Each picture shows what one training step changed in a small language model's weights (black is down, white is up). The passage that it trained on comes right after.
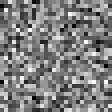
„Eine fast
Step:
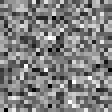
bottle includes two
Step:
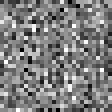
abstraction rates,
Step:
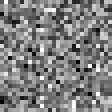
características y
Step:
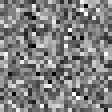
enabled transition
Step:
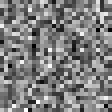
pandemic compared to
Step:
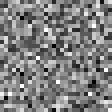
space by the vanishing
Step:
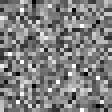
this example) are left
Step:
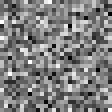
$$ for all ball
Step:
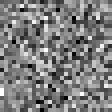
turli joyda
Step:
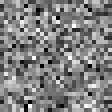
the RWC interval
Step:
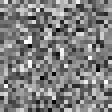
de prognostic a
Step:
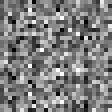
индивида к
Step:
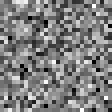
output of the instrument is
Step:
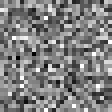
kan bijna
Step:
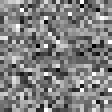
i $\frak g$
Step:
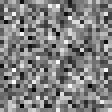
on each grid point.
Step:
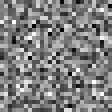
postoperatively are
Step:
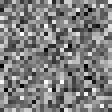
forward to research about
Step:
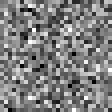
SADC –
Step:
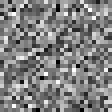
in OTG is
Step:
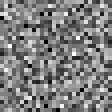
Ti. These
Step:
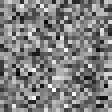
the conformal class.
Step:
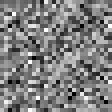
Department of Mathematics, University
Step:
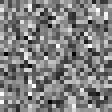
Pakistan and
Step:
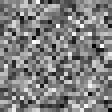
of the proof, we
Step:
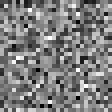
two-parametric error
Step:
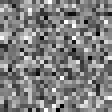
urban crisis:
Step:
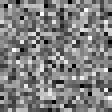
not a moderating
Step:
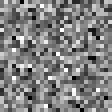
a stable part of his
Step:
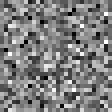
results of this paper are
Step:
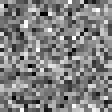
a Bayesian
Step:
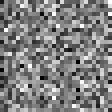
crime are multiple and
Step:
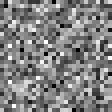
follow up period of 6
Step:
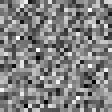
variables can help predict
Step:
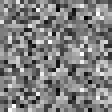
in yet one different
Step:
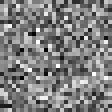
. 1 Experimental
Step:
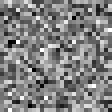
The authors assert that
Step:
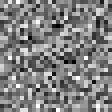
$$ We also have $$
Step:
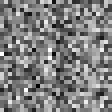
first way to obtain new
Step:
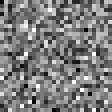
must be performed in
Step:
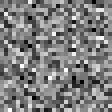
A better solution is to
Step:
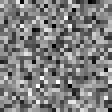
construction for the integer edge
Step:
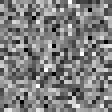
parameters such as the fluid
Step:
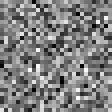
and supports local
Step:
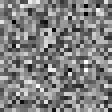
when the statistician
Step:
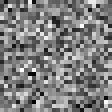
the framework of an economy
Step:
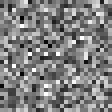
search was, by
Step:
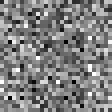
على أجزاء
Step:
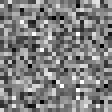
культури та
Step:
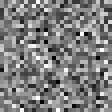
to the normal controls
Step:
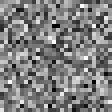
can be shown to be
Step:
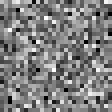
let $f:
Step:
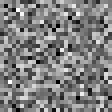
by frequently changing
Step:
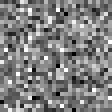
(e) The local
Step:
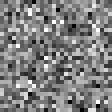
equation (with Neumann
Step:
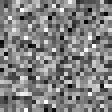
fixed continuous function defined by
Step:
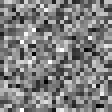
the initiative.
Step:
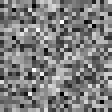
the tensor product and
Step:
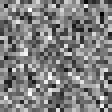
shaped by cultural,
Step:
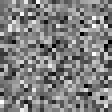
and it has not shown
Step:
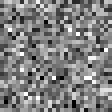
the joint action
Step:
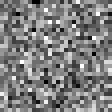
kinetics of
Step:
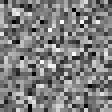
a common respiratory
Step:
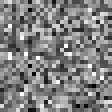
seen only the qualitative
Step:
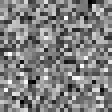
this factor has been shown
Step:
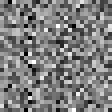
System PSS Pest
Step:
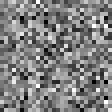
and the value of the
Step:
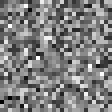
pilot experiences together
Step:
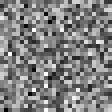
ist hierfür
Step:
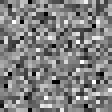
and should be patient rather
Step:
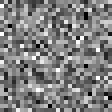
Desember 2019 dari
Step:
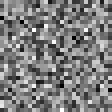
communist repression was
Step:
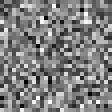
y particulares de
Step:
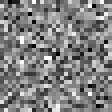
using a systematic evaluation
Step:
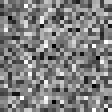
сигнали є
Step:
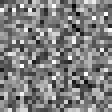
even though these are
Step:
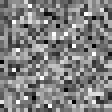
$K$ is
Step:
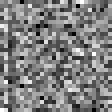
perspectives. The analysis
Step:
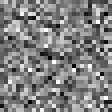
given a sequence, we
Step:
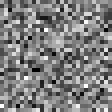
\] It is clear
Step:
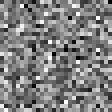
measuring technologies in
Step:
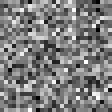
I_{ts} by
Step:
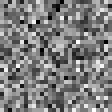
water to remove
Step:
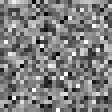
and $c=
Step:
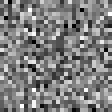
Stormy wind
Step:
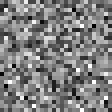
goal of being the best
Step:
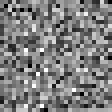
полученными с
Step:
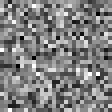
higher driving
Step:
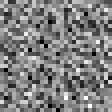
esse tipo de
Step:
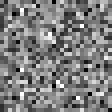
me appear less like a
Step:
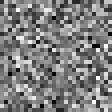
scenario; a
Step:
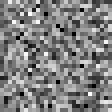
we have the following result
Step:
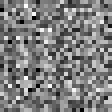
practice, particularly in relation
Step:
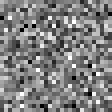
a um tratamento
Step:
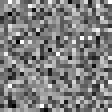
годы такие
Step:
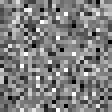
(HF) and
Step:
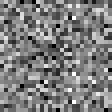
sly as a
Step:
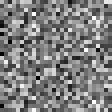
\alpha \in
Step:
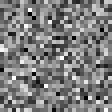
extremal ray
